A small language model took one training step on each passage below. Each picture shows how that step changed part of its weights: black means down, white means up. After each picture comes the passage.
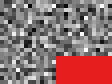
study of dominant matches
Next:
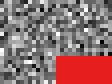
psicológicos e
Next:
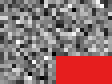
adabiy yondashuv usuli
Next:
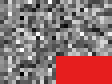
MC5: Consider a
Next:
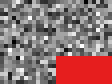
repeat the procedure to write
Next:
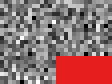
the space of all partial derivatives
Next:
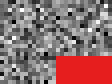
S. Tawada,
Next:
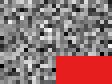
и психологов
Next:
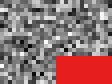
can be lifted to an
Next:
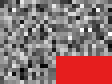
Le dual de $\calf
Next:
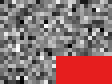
than either is by itself.
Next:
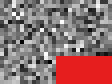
and inverter-based
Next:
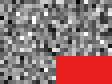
xos tarzda
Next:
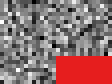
kurang efektif
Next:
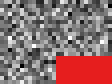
cayó, y de
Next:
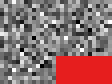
that the form is a harmonic
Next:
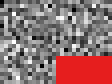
points of the tangent vectors
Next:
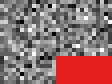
0$ the following holds.
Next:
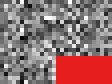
and $A^*$ has
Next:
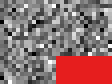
de Candia,
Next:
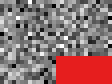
— uning ishlash
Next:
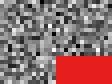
proved in [DM]:
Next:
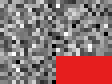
skills у
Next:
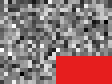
belakang dan
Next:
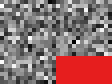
к моменту
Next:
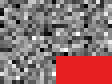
этой связи
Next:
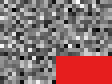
normal faoliyat yuritishini
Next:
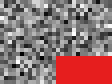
techniques involve visual
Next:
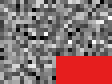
are invertible. Then
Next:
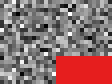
automatically whenever
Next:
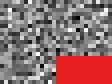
lo meramente metodológico
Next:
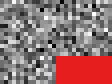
diffeomorphic to a simple
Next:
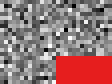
para santri dan
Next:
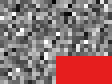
weight $v_0$
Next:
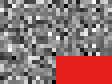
enveloppante de
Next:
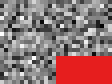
superfinfection models in
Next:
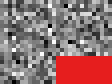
de oxidação
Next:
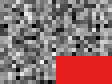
mama destaca-se
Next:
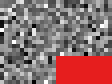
facts about symplectic torsion free
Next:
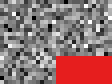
the second step we establish the
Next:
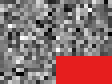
den reibungslosen
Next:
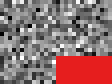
by replacing $\mu$
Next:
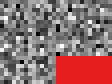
высших учебных
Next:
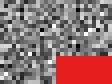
prestaties voor het
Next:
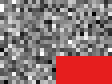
berib atoqli
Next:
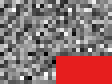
topilgan. №2
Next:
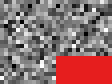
Dokovic and
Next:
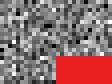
verify this two-term
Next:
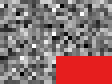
também pode-se citar
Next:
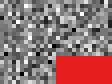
- T), \quad t
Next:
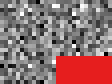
TTRR for the
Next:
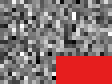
an instance of a {\it
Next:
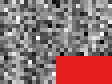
is given as a bound on
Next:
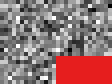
it is common to initially
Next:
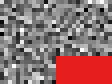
below.) For simplicity,
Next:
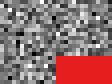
tabib et” 9
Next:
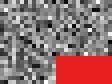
is defined uniquely up to
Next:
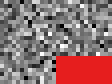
a incidência dessa
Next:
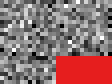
tijorat banklar
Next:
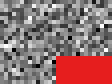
establish the asymptotic distribution in Theorem
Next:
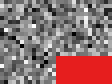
3$. The existence of a
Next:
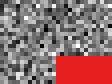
negative estimates of MSE.
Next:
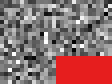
truncating it at
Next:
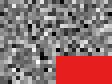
of exchangeability for
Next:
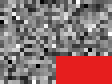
where $e$ is the
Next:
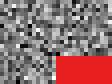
verification of this conjecture could
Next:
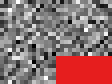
conocimiento. La
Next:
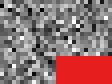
S_2\) is the
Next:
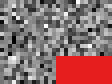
where $\mu(n)$
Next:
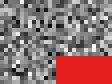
le retour à
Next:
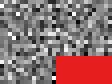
к приобретению
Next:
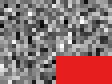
algebraic geometry with respect to polynomial
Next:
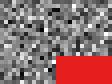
and Pierce,
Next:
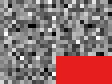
de Doutorado em
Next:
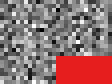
\otimes id \otimes
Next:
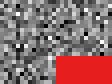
в Согдийской
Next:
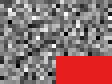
ciclo de vida de
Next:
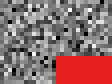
i.e. at most
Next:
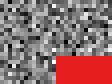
being in this second table
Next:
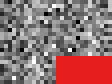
study summarizes the
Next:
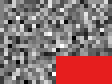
intensive and thus in order
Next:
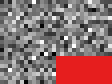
can only say that if
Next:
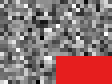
*Elogio de la
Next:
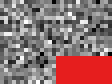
with radius $1$. We
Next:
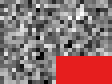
probability theory. Formulated
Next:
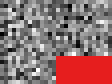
su parte el Estado México se
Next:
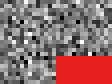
e-mail: {\tt
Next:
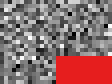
Kirby's update
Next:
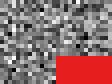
from $0$ to
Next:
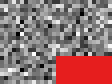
is the largest power of
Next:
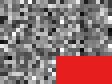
reached once we
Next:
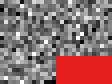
and Psychological
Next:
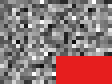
we can see, the
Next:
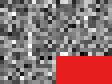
>0$ fixed, take
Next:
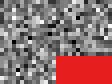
Certainly, the
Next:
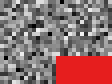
diagrammes de
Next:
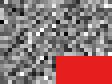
reale attivazione.
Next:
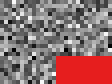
and a low rate of
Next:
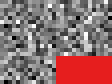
nach Berlin -
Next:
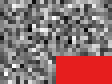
result of these studies,
